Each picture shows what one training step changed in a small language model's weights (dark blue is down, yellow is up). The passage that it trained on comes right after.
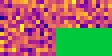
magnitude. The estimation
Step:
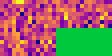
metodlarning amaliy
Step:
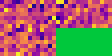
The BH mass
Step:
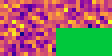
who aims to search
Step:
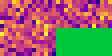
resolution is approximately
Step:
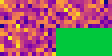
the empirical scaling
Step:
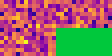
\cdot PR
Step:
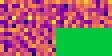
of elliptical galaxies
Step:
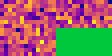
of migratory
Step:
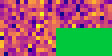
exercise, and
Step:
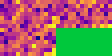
of the model equation
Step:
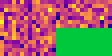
не является
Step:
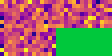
subject is vast
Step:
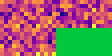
position of the
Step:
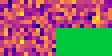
bir qator
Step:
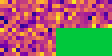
is defined as the
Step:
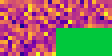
to strengthen the
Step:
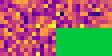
used the standard
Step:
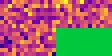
Here we tried
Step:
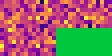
quality parameters of the
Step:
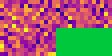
the suggestion
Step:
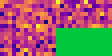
and (c)
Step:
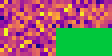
fully coherent
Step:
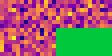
be able to
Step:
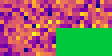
effect of an
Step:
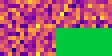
all the beam energies
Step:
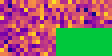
до уваги
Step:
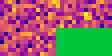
wurden aus
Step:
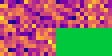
series 88
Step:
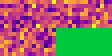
together with the M
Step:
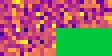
Using these analytic
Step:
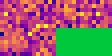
represent both precise
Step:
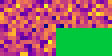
studied environmental sustainability through
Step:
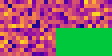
the DoA,
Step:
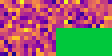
a certain type of
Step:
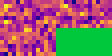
a actuar
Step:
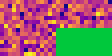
slightly modifies
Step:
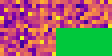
narrative and
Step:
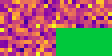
exploring the effect
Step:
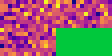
As seen in the
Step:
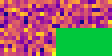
high parasite
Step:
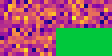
shuning uchun
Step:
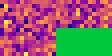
: Gambar
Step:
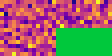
torque output and
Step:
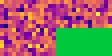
parameters and assumptions
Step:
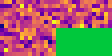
etc. We
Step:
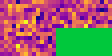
wall fresh
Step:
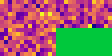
the purification process
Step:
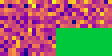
be interpreted with
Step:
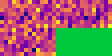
that is most
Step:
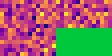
simulation and experimentation
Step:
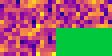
component, and the
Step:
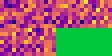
to refer to the
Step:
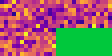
the antibiogram
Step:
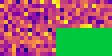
atau *close
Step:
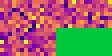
generalisation of the
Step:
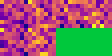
relatively small, our
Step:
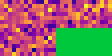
ularning faolligini
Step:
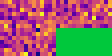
modules and met
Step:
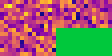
was necessary to plot
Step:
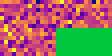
consensus making
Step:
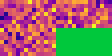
gases, together
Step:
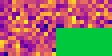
the knowledge economy.
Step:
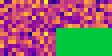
closer than
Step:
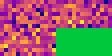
el riesgo
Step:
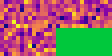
cuenta con
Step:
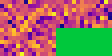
provides access to a
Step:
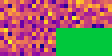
systematic variations.
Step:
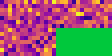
da alle
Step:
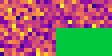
SBMFT is
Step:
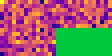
software aging exists
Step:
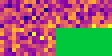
apply to the
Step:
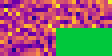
dipole moments
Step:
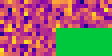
kosten en
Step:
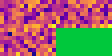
of the divers
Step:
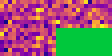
text is being built
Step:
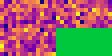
the local school
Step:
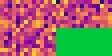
Statement The
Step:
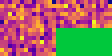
the outflow and
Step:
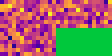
d⁻¹ and
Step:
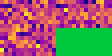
momentum fraction of the
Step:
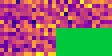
and for each of
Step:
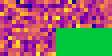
quantum system: the
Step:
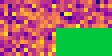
alerts when
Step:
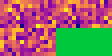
take into account the
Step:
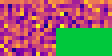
formalism with two
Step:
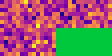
life, the child
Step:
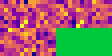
materials [J].
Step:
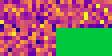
od rana
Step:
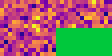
procedure, rights of
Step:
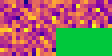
we have a signal
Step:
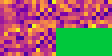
widely across
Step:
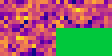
and Li^+ ,
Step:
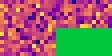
dos modos mais
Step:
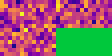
ML são
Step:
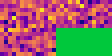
investigators make
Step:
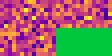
refers to
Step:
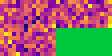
model that incorporates
